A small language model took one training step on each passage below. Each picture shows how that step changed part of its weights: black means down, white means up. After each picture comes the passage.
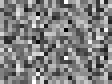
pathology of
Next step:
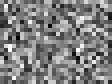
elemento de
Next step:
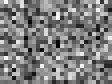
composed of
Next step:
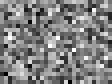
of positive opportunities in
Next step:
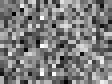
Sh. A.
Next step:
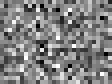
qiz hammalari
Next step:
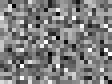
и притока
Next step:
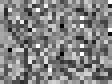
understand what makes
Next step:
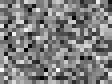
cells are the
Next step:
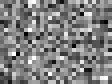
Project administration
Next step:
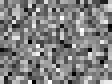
hospital stay.
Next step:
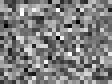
que sujeta
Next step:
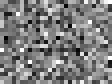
and effect of the
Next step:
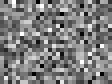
letu realno
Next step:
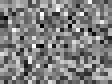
articles to this
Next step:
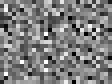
algo que
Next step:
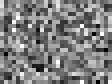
does not match
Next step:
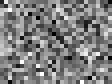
о том,
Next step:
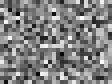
I always think
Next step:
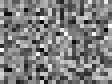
of each latent
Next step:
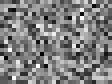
dedicated to
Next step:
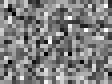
offset lower
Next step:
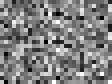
who had been
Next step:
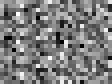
that the failure
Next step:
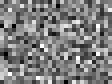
do mesmo modo
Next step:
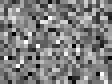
olingan bilim va
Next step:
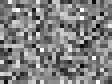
Bu qoida
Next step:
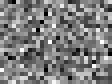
was performed with a
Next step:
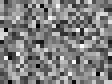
madaniyat va
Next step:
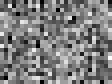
A água
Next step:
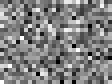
огляду на
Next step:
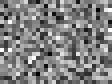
urgent need
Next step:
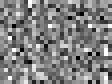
innovation acceptance
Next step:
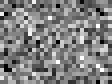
complication of
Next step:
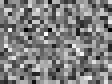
evidente que
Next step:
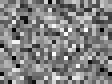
auch auf die
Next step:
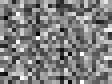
and the clear
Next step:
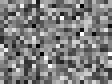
and recover from
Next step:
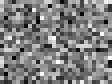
and hence can
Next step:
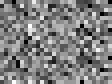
com mais de
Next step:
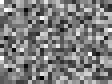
for determining the
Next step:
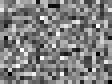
do this by
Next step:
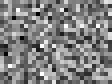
be gained from
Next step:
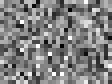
time during this
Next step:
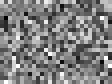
determinar si los
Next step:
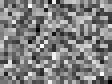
número positivo
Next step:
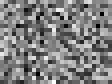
classified into
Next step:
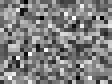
el análisis de
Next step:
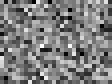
fontes que
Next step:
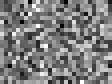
the Gap
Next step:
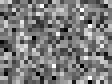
her flute,
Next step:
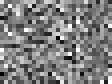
well suited for
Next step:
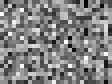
described as follows.
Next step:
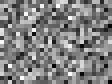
yield sharp
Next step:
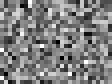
objective of an organization
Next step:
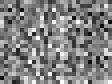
remembering medical
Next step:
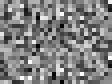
that formal written
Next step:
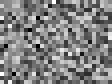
The introduction of
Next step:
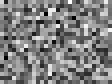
sector is the most
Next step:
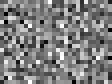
desafio de
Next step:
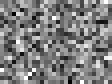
the biomass in three
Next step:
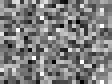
by PEB
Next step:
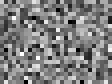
aquí a la
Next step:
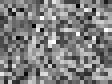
Fires in
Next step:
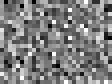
asr birinchi
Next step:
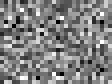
aux activités
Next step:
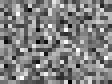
effects of the
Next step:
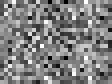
rapidamente no
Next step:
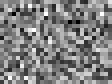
peão de
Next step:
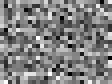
when they face a
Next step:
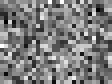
mag. A similar
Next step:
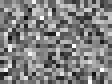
les associations de
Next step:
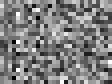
these models to
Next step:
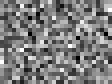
model, which
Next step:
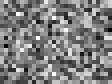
in this study,
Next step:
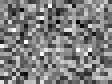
Berbasis Web
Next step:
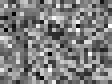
combate da
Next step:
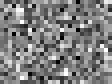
than the deterministic
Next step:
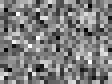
the turn of
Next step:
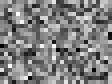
the decrease in
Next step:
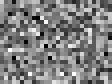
a média das
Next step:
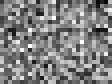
run in order to
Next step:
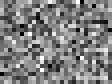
the formula:
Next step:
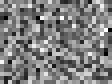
Hardware für
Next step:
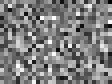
female character Arati
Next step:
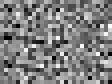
three groups of people
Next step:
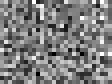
PME au
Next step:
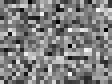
failure Yes
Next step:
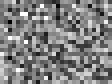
в управлінні
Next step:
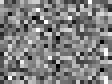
a partir de la
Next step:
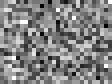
faoliyatini takomillashtirish
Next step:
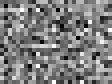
possible, in some
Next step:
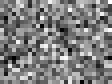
in order not to
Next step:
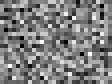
passes the next
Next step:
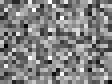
Electricity dataset
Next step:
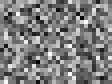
the consumers evaluated
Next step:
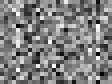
according to the
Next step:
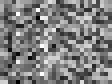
the upper
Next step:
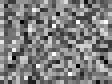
paper, a
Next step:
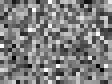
Specificity is
